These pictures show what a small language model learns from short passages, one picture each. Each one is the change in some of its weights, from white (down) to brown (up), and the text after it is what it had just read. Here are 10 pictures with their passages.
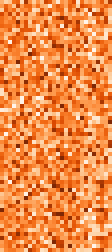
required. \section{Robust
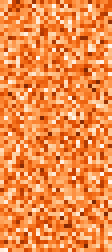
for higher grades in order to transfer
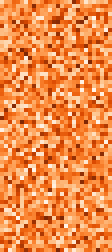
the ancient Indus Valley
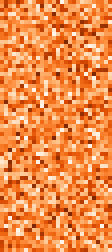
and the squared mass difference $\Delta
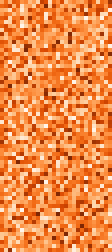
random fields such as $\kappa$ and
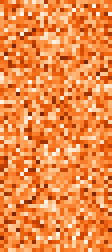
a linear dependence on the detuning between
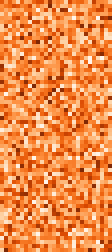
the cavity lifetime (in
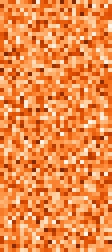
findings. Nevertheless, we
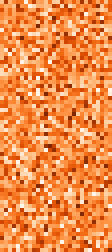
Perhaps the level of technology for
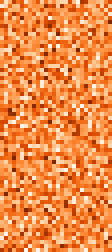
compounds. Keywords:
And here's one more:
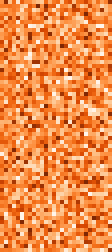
The Standish Group Chaos
